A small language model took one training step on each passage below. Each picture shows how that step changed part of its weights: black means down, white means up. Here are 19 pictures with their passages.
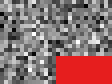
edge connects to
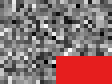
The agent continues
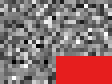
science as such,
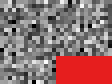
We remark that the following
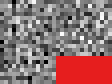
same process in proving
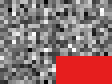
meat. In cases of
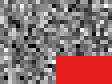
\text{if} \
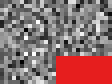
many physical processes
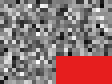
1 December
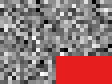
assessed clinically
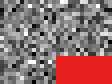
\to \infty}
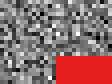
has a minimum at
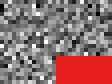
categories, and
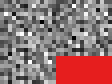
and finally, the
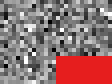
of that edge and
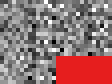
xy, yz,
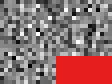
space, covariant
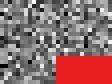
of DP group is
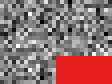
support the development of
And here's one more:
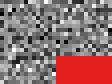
output vector signals using
